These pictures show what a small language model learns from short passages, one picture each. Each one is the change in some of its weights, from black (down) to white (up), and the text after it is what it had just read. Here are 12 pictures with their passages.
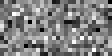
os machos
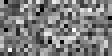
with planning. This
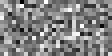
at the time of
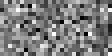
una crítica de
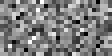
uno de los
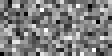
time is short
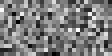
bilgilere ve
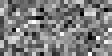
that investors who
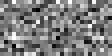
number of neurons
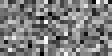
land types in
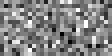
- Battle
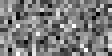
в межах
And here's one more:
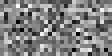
interpretation of
